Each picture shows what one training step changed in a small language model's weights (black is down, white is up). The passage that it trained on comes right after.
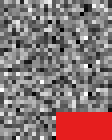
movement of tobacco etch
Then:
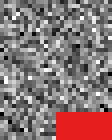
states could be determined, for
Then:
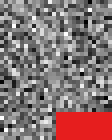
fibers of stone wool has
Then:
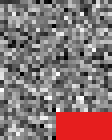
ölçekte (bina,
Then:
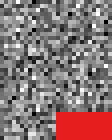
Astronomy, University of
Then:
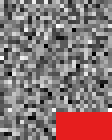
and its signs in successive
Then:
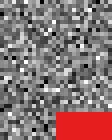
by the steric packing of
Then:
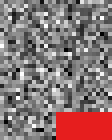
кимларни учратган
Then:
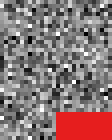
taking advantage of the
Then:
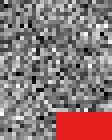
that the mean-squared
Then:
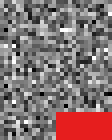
be minute and, at best, have
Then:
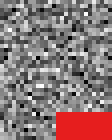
the first results were not encouraging.
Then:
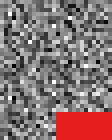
Anésia Martins Mattos
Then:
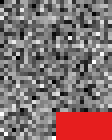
written as \begin{align*}
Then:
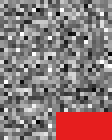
panels) detection bins to
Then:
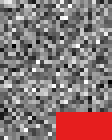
in RF The Lagrangian density of
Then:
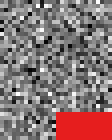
activitatea de pompă
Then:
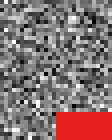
variables; we call a pair
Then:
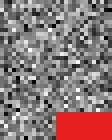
sample configurations and consider the results of
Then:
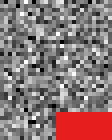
of the linearized eigenvalue
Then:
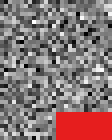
competencies for.. Europe
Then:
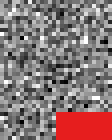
sağlama konusundaki
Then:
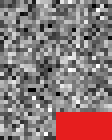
is much more straightforward than
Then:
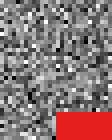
Bernstein se aglutinam
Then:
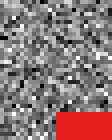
learning methods such as support vector
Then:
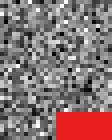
was examined with Atlas.ti
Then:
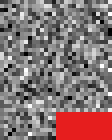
models} \label{sec:Phenom}
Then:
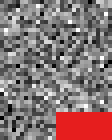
larger total \levelone area for
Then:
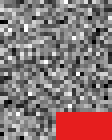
the strong CP problem unless one
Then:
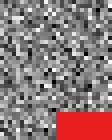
derajat menunjukkan pola
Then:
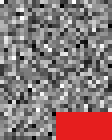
article by Wagner \emph{et
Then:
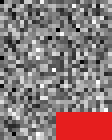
multivariate polynomials
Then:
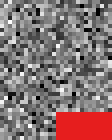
a reversed problem, i.e.,
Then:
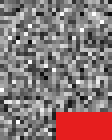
of size $N_x\times
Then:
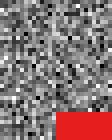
fundamentação o teórico
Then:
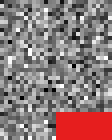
\textit{New Foundations for
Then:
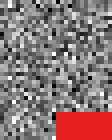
in the bulk. The specific
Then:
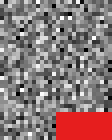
Science Foundation through
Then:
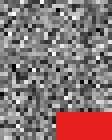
\ee where we have used the property
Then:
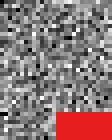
йил 22 мартда
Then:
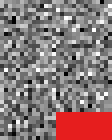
Dari beberapa dimensi yang
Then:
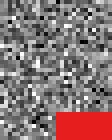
қилиш учун
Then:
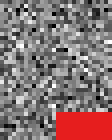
summary in three slides
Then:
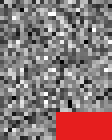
extracted raw afterpulsing
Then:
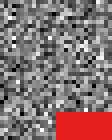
porcentaje de frutos de
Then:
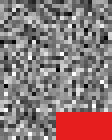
than of the deformation, and it is present
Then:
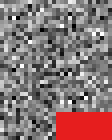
truncation together with its
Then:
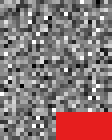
Kharkiv: RIREG
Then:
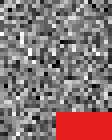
for the brightest H$\alpha$ line.
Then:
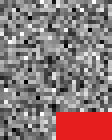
Minkowski spacetime.
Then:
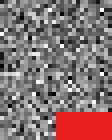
entropic view, visibility and
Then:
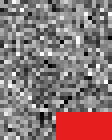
design with only one cluster containing
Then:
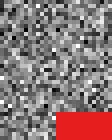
\citep{Willmer-06}. We
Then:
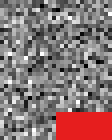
specific use case, vehicle
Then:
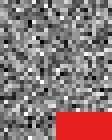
Fermions on an Asqtad
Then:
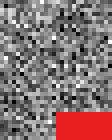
privilegios y demás
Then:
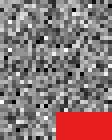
complex Schr\"odinger equation
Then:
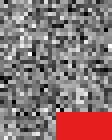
the tip, $\Delta x$ is
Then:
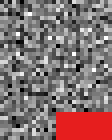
educadores e até que ponto
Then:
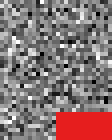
of (\ref{eom}) with this operator
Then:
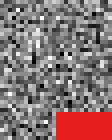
cavities with volumetric energy
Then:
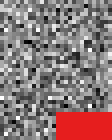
استفاده از
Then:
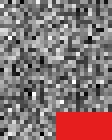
informação e de interação social
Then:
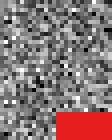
the TEE and is multiplied by
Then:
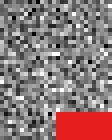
ва идораларда
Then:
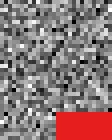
angebotenen Sportarten.
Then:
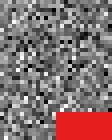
forma, este site montou
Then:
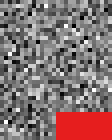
relativistic two-component quantum
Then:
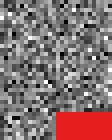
Goshek, M.Vanek va
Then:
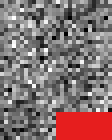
enti partner e dei possibili
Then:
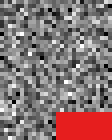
responsible for the effect we are describing
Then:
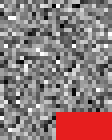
showing the two paths of the
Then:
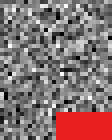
for freely falling and rising
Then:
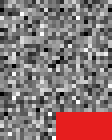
also have simultaneous measurements in the
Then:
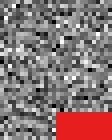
synthesized beam is shown at
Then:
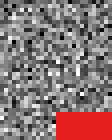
Cho'lpon, balki
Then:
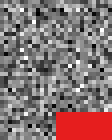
X axis corresponds to position.}
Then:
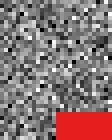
produkten zijn vaak
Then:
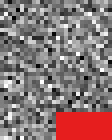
parameters "m" and "M" are equal
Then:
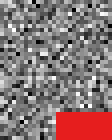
not of thermal origin. Yet
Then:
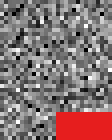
galaxy counts (filled
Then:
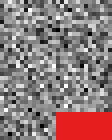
производстве бетонных
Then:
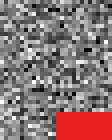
an overall detection completeness above
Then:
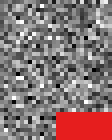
Affective Attitude) on
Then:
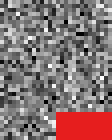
aan hun specifieke context.
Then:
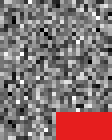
потерь энергии в
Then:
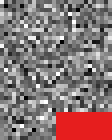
1,3 ppm, grassi
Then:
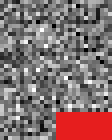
e europeia. A presente
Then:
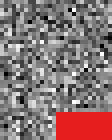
R, Dietz HP,
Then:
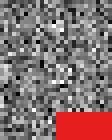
до керівника» (з
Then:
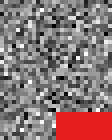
the constraints \eq{T} and
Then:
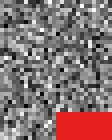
uslubiy o'ziga
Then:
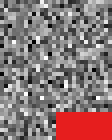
downgoing events. For
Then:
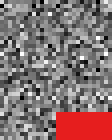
dei nuclei funerari.
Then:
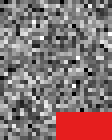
increasing $\rho$ like in the
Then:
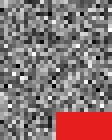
finite $T$ phase transition.
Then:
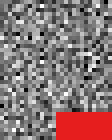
Affective Polarization:
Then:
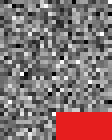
a square grid. }
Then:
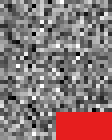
hingga akhirnya
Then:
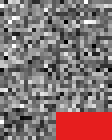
genre analysis, interpretation,
